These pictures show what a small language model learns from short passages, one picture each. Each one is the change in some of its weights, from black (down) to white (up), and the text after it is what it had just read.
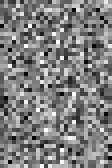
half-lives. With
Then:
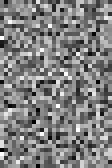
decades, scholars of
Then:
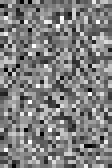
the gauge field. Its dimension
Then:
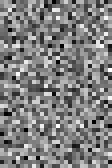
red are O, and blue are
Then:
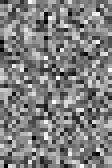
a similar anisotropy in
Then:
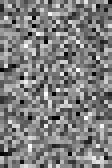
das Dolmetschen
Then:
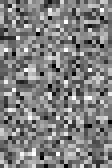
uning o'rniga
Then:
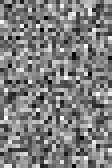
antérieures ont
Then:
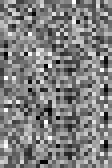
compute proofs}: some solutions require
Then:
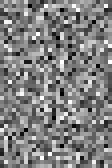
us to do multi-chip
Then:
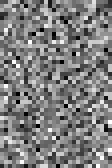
da coleta de dados para a
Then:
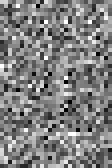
está diretamente ligada a
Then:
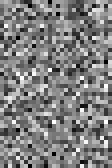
\end{align} where
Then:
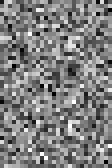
historical times by having to
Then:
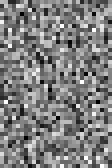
States, February
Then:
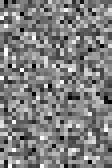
helicoidal e pela
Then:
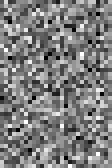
jumps to the end of
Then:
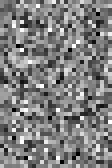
huge variability possible for
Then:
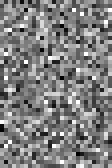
how $t$-$J$ model
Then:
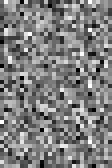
points as a possible amplitude dependence of
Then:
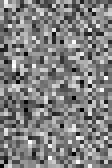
of the drop is much larger than
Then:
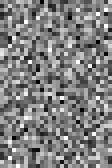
normativa, el cual
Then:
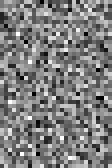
ve Uygulamada Eğitim
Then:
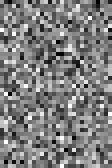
are incorporated microscopically in
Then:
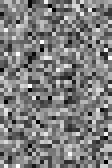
chosen to amplify the role of
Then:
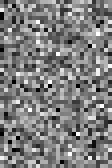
Unless explicitly stated, the
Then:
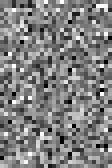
разработана методика
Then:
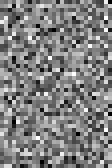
the measured 1 Hz average trigger
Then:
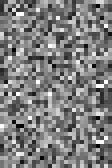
її необхідно
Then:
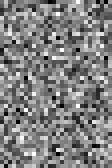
\textbf{for} $s
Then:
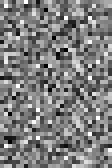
só nave, como
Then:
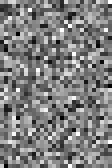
shown for each redshfit bin.}
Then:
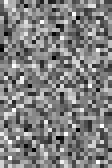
approximation, the kernel
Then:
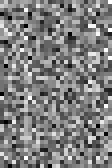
provides a dual description of a
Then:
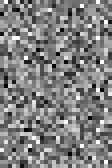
they were narrated by history
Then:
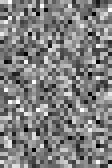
other hand, is dominated by binary
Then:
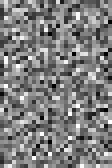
qiziqishini oshirishda
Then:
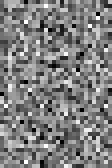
leading to matter falling
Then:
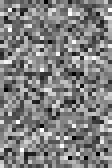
of photophoresis in
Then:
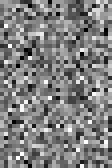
\end{equation} The above
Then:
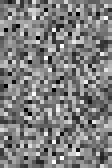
Goldstone bosons for
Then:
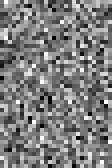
component of the composite field
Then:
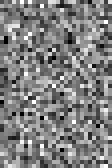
law density profile (see equation
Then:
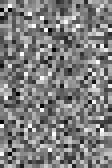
collected on a period before time
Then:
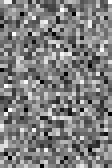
the polytropic index of
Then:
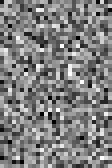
historical heritage.
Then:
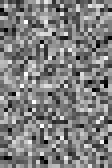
to $r$. Similarly,
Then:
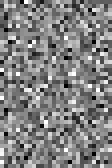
we considered it only for the representation
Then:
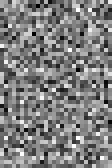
not shown. The cross sections of
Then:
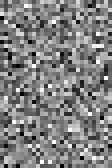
excitation, which turns out to
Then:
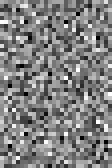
y demasiado querer
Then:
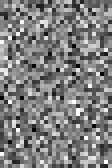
this would require the discrete time
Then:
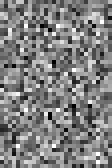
gayesiyle öne
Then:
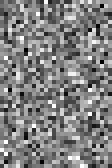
leading to what we shall call
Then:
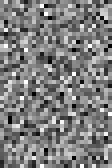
overestimating the polynomial order
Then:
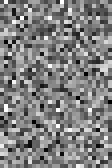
the hash codes for any
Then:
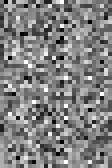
podrían tener
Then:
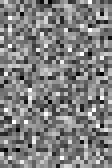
scenarios, room geometry includes
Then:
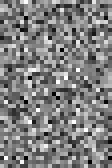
ecosystem, differential
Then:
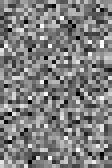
Solução de Conflitos
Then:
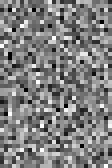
de l'innovation,
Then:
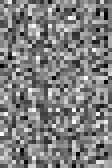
sensu* Fonte:
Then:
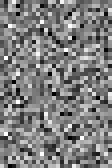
mm uzunlikda va
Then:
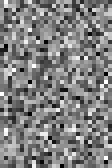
of the dark photons into dark particles
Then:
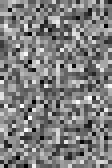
effect is not as big as
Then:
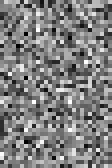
content of the first (or
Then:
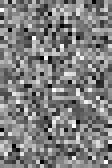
available on AHRQ's
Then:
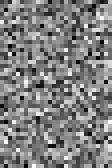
до його вікових
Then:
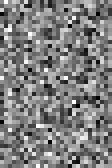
darajasi ikki yonli
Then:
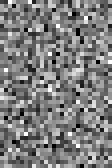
haze at microwave
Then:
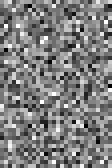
are limited to single imaging and
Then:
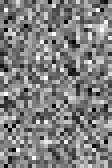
the $r_\alpha$ variables
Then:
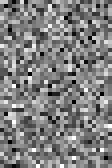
S. , Monte,
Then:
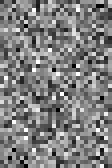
нулевой технологии,
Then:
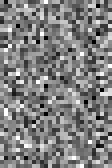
other hand, when the noise is
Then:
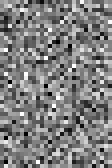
значительные изменения в
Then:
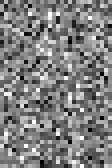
geral analisar as
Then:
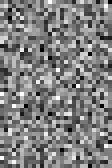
intergenerational knowledge transfer.
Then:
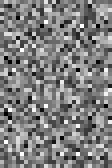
this measure will not help much.
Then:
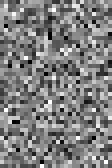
than those coming from adding
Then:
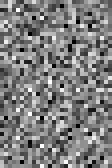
pode ser discriminada
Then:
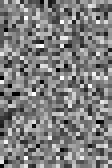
crystal, interacts with the background
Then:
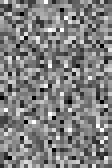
Annotatsiya: Ushbu
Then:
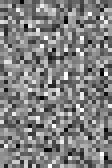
Universidade Católica do
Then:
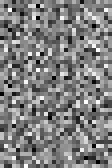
sudden drops in
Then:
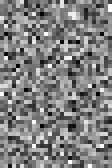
each timestep; this approach is
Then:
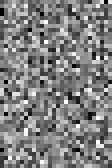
larger random velocities $\sigma$. The
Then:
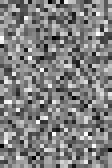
for $P$ states, we
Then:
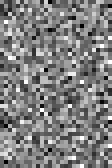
also requires their specific stylistic
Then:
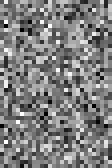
\section{Introduction} Due
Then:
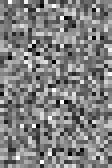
12 MA 2 Pesantren
